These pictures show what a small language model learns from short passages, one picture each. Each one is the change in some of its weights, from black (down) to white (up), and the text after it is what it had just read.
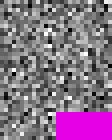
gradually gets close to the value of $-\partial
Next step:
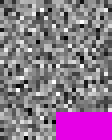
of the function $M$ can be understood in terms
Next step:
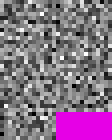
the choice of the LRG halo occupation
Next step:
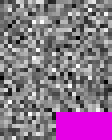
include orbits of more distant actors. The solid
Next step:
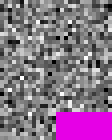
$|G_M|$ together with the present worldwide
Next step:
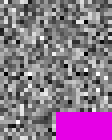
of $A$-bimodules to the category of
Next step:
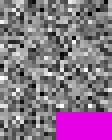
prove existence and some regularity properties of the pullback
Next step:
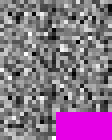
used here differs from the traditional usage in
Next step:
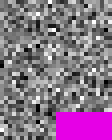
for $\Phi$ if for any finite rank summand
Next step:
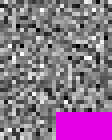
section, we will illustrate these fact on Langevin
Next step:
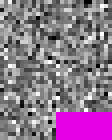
focus on legality, providing introductory
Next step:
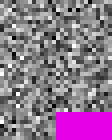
engagement and efficiency at the expense
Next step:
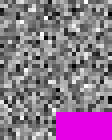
that $f$ has not a pole at
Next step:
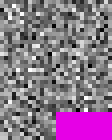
transition functions obtained by exponentiating those which characterize
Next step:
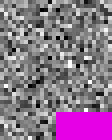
a surjective homomorphism $\overline{\vp}: L
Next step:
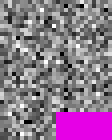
such coupling is responsible for the masses of quarks
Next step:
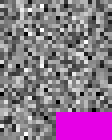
$k$ such that $v_i =
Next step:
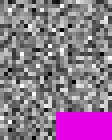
Interestingly, while some faint flare
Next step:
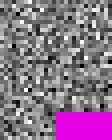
obtained from $G$ by replacing each edge
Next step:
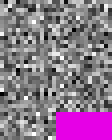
3$ array in the Luoshu
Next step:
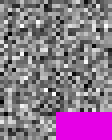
each $L_{i,j}$ is either
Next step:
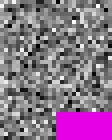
order of the transition changes to first order for larger values
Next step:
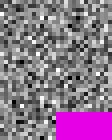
where we do not assume any definite model, it
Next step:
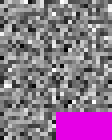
Math. Methods Appl. Sci. {\bf
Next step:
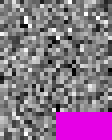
not induce strong compactness. In order to
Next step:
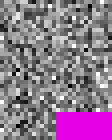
space plane using a tesselation $\{
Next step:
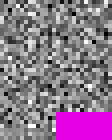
define invariants of topological spaces, for example the fundamental group
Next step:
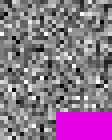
helicity amplitudes, and thus $\chi$. The odd
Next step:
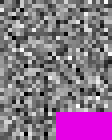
at different gap distances. The dashed lines correspond to the
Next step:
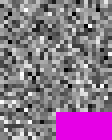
We are grateful for the valuable discussions with
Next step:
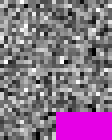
as probes of quantum degeneracy. (a)
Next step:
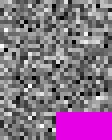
works well using associations estimated from pre-fit regression
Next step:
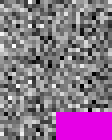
or \cite{hannan2012statistical}),
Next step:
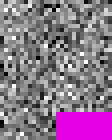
compact biopsy structure that based on SMA
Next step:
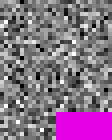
qualitative behavior of the dimension function. This modification may
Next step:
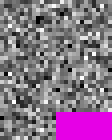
\newline For $i \geq 0$, let
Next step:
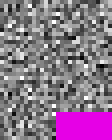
the correlations are not summable/integrable,
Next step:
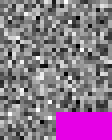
show a schematic image and a scanning electron
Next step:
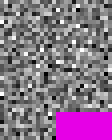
zeta-regularization at the quantum level;
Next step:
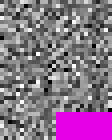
by the superposition of all configurations with equal
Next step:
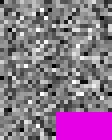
of this would be true for a vanishing central charge.
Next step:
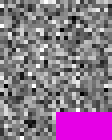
a semantic trace from the QDP module; the
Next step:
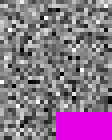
and approximate the coverage manifold in wireless networks.
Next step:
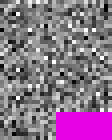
smooth linear statistics of random complex zeroes when
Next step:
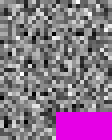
is the angle between the outgoing polarised
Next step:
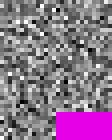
foregoing sum is automatically satisfied for all possibly
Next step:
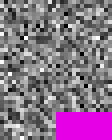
necessarily hold for one (arbitrary)
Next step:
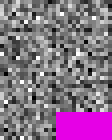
{Stampanoni}, \citenamefont
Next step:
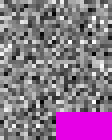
retrieved by or not by themselves?
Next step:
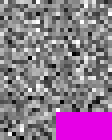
one observed for magnesium intercalated graphene
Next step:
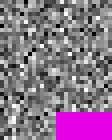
\hline \noalign{\smallskip} 0&
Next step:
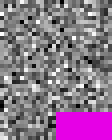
nonoscillatory. Indeed, it is
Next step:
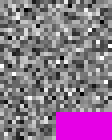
states of neutron stars in XRTs. Now
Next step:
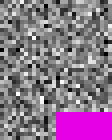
of greater norm. More importantly, very little is
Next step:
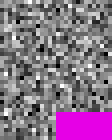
over almost two decades, LT06 developed
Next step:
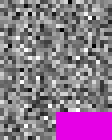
approach is to describe the dark matter as an
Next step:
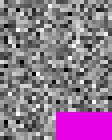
\ref{examples} the quadratic form on
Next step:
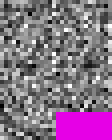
of modular 3D printed components. All
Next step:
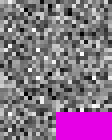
explicit expansions for certain permutation statistics as linear combinations of
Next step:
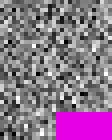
CLEO operates its wire chambers in a
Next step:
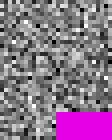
the close form expressions of free response, impulse
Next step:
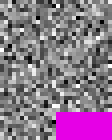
process is thus in effect ``stopped'' and the
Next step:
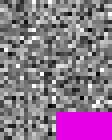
us the desired contradiction. This ends the proof of
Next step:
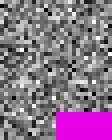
In addition to the original TypeScript
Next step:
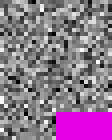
can prove any amalgamated product $A
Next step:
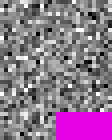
also \cite{mossa2} for a
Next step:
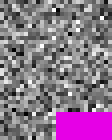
that a minimal surface is pseudoholomorphic means
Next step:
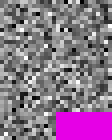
the full model, the time-stepping for the
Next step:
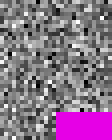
that for every $g$ they belong to the
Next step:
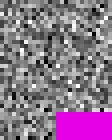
\end{align*} The last expression is larger than
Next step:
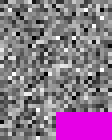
$C$, whose endpoints are in $U$,
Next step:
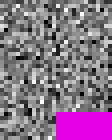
lattice. We say that $L$ is
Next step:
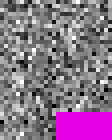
the central case, we show that the bias error is
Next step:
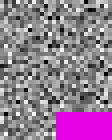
Velo-Zwanziger problem
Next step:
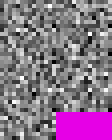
\cite{book:FCV}. The most
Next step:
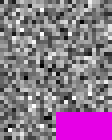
is simply connected, these three complements consist of two
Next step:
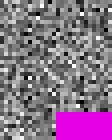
for instantaneous perturbations within the corresponding subspace to
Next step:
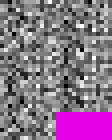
{author} {\bibfnamefont {A.}~\bibnamefont
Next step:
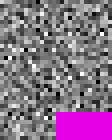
Note that when $N\geq 5$ and
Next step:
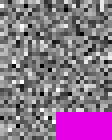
as well as defining sensible criteria to assess the
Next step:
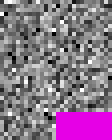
present level spacing of 3.3~MeV
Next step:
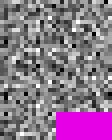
\begin{itemize} \item $\tau
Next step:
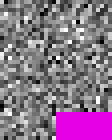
suggestions. We also thank Alessandra
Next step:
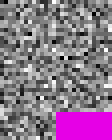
to $\Hom_\hal(W,U)$ given
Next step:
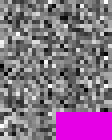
China--Hungary Collaboration and Exchange
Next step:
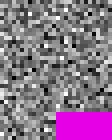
\eqref{min_p8} and the right
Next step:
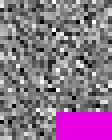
$|\psi_c(t)\rangle$. The
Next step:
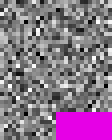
tenseur de diffusion dans un potentiel
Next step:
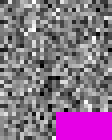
follows. In Section 2, the experimental setup for
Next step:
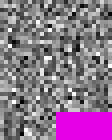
triangle by its dual with complementary probabilities produces the
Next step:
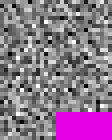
$\tilde g\in \A_Z$
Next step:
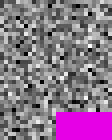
end, we borrow some idea from the proof
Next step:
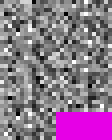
University of Washington's Astrobiology
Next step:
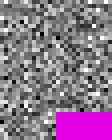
gate} When decomposing two-qubit
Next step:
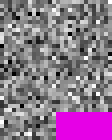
6.2 mJy/beam respectively
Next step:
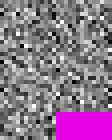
model has to reason based on incomplete data, leading
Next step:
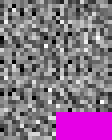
assumption that $\vect{OA_1}$ and
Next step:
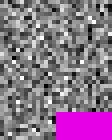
matrix W is obtained from the set of rays or
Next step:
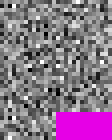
the case $R/X\gg1$ when
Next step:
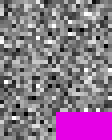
waves, i.e. transient
